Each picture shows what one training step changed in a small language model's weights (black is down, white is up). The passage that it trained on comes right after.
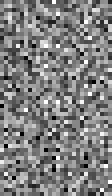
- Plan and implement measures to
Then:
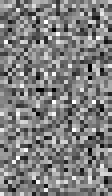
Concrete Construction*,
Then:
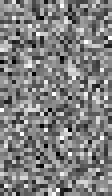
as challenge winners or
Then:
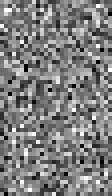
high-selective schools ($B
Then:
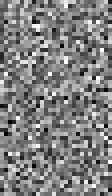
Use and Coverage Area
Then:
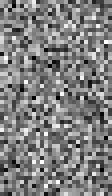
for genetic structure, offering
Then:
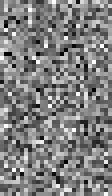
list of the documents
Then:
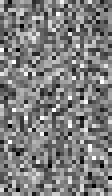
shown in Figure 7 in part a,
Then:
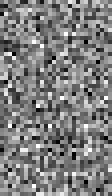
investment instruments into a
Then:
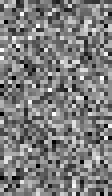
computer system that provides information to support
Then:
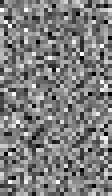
of the formulation Cells
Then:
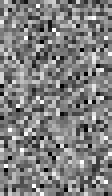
any reason were informed about
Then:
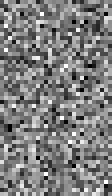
mastered it. To gather data
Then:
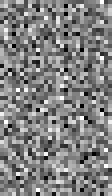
in the *trans*-form.
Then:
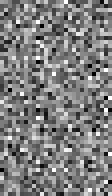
the other curves, attests that it
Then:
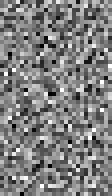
PRODUCTION OF
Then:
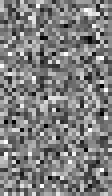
(CMOS) silicon
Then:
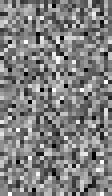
Musical Jacket, that
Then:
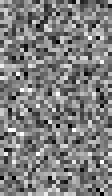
of common facilities such as computers and
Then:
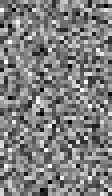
Language 3 CemeCon
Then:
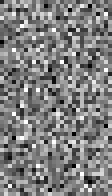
can be applicable to all medical
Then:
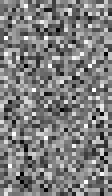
G., Davico, G.,
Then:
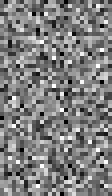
Technological Adaptation,
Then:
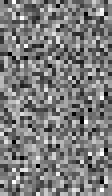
the plugin in the demo
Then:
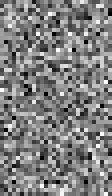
of workspace as a
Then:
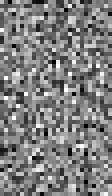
that a decrease in gross
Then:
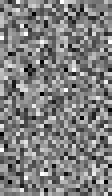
Illustrating, the
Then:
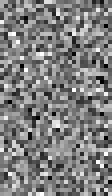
of changes in the considered parameters in the form
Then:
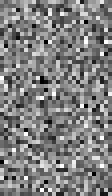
1. The spline value
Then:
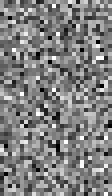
assay, the MBC was
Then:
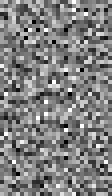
and TC communities come
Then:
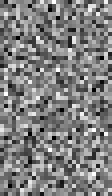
Method: The analytical method will
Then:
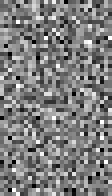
Retina. We also provide
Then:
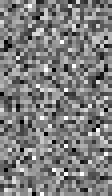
other, subject to the constraint
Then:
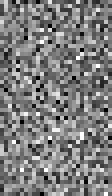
the control. The possible reason
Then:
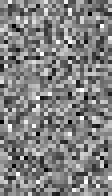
this and held an online auction
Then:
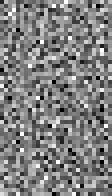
without Type 2 Diabetes
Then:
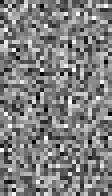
(U). Results for C8
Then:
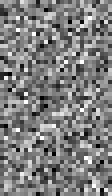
This study aims to measure the impact of
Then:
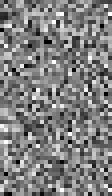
8 Cross-buying 3
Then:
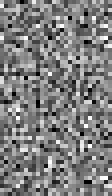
great originality of the
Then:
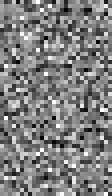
and pH was within the acceptable
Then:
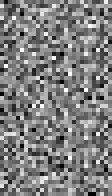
are only isotope distribution
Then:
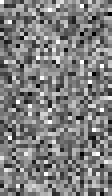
Complexes : PMR
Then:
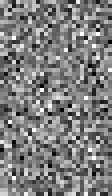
for the further studies. The condition
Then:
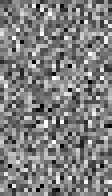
Positive time constant α
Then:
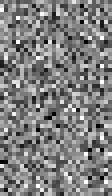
were translated into Russian.
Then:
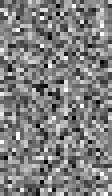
seek assistance from their
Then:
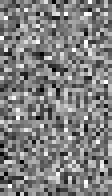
of the United Nations affirms
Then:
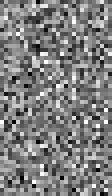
characterisation, and requires a
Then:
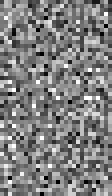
in Lafia during post
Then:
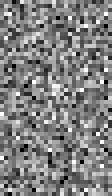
it is possible to define one or more
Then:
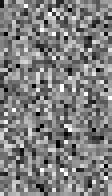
bedsores, diabetic
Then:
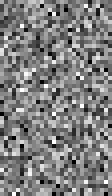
first times that the Industrial
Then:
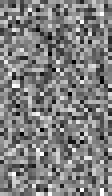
A sequence diagram in
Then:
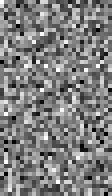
characteristics of the HIT cells as the
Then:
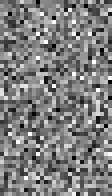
new. But perhaps the
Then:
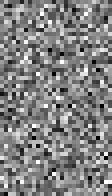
integrated into conceptualizations of
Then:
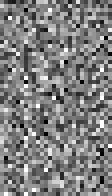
extracurricular activities Figure 4.
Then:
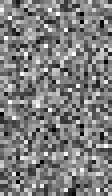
and computing systems. CWW
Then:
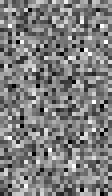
another. This action is
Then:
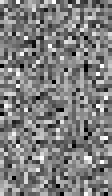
were considered and the relative scores were
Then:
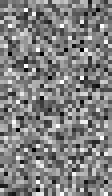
Another important inherent property of
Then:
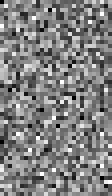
test (obtained 50-60%
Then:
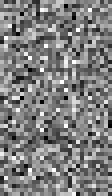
and preferences. Several
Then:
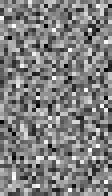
new extinct species resembles
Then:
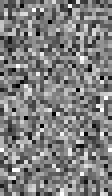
be considered as a support media
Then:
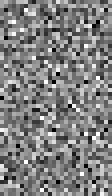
through 50.0% but still
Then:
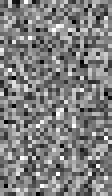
solve, and for whom?
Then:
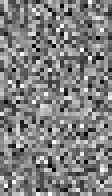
the Master's degree in
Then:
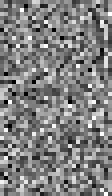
**Q** bands, are observed
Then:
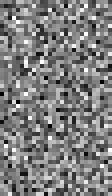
Edlund MB,
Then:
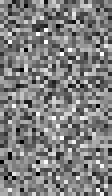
- 38 percent. The share of
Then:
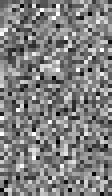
interpolated at 119 m
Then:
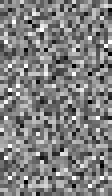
Protection Products of the
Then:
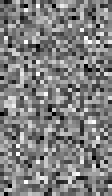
necessarily require open data.
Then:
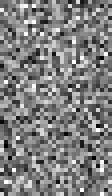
analysis by using MrBayes
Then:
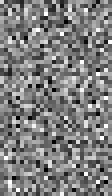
wakes. For other WFFC
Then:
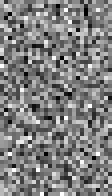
a global trend that is actively
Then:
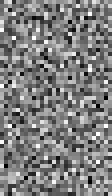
a more sustainable circular economy,
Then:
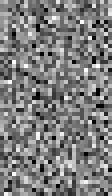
injury [3].
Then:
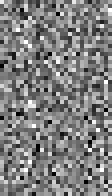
Jy for the SW, MW
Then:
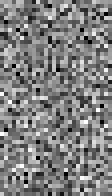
maritime transport system,
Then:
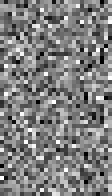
and sonicated for 15 min on
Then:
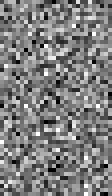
and 65.0. The extract
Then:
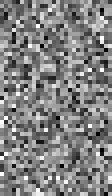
resources for geopolitical projects
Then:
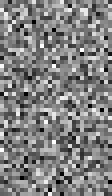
revealed that Environmental
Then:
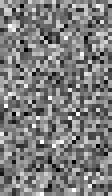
our ensemble prediction. To further
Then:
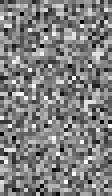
literary and cultural references can
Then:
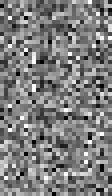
*Int J Dentistry
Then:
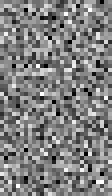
Date Author Modification
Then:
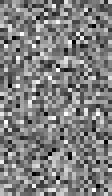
F1-score when using the
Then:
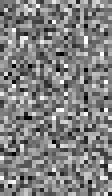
especially with the care of the patient
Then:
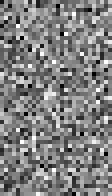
capable to price options with
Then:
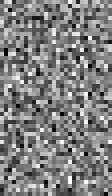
a public laboratory in which
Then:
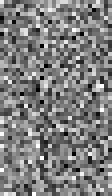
M : **M**ethodology
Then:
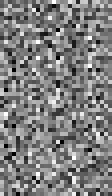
plant materials presented suitable
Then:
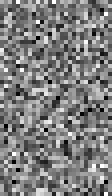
time were quick in finding project
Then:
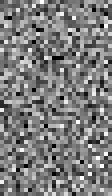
use to identify children's talents
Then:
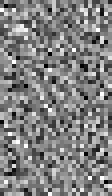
for Video Surveillance
